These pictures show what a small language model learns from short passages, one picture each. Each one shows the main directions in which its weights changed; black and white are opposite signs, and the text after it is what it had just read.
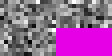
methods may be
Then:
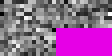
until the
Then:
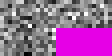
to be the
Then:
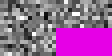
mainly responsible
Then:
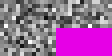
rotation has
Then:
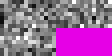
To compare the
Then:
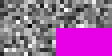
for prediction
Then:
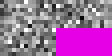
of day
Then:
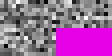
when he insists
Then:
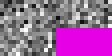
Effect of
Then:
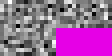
been used for
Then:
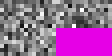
high degree
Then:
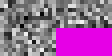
used to investigate
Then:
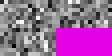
classical approach is
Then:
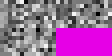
series have
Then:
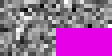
is very compact
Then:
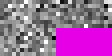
of teachers.
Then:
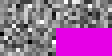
controls for
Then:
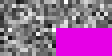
conducting this
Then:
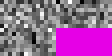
a high demand
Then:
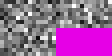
- *The
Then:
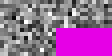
r , let
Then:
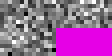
consideration of
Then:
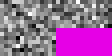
street which
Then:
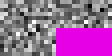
among peers and
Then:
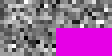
of the sound
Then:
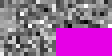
the Audio
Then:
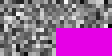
a linear
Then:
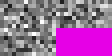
two sides
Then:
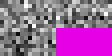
to write
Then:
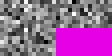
other things,
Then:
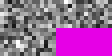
commonly used in
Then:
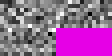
state or can be
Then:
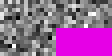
50 patients,
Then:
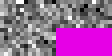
at this point has
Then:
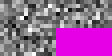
given as well as
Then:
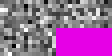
pairs such
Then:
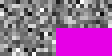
placed in
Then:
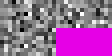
micro elements
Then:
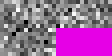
a look at
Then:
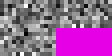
weighted mean
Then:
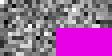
of *L.
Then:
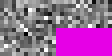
& Training:
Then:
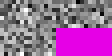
connection between
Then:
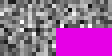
The stress
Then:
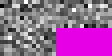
nodes by
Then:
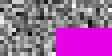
order to ensure
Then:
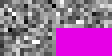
Asian countries
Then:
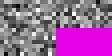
the working person
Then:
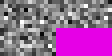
isolate the
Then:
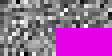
especially for
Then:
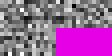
that allows including
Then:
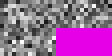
there was no
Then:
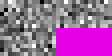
Interview with
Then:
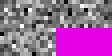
& Grass
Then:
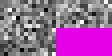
Sampling method
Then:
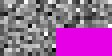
for their use:
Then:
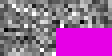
The track's
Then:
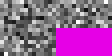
by activating the
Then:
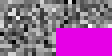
the control of
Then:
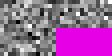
be found in different
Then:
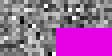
part of an
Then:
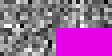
purchasing real
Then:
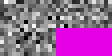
addition, we
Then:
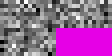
Figure 19:
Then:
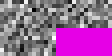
remained limited
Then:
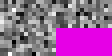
future applications of
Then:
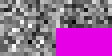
on other countries'
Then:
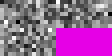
fungus in
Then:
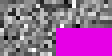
the share in
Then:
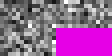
staff in
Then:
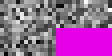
in a new
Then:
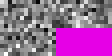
were observed in
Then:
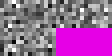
easy or
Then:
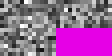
it is not to
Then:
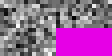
manage some
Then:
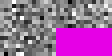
healthy adults
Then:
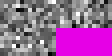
That is
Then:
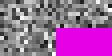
in the Green
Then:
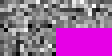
are subsequently
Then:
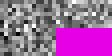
The visual information
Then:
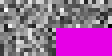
While post
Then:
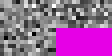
in this resort
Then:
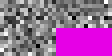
first with a
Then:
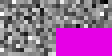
g water, 6
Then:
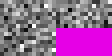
social construct of
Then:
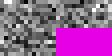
of dyes
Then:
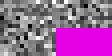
which can be considered
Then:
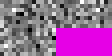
application of a
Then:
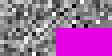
highest for
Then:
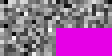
fx = x
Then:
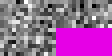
as maintaining
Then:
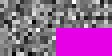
when matters will
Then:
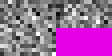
coincide with
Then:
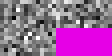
metrics associated
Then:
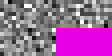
devise a
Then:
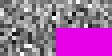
approaches to
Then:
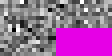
into actors
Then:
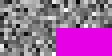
et al.
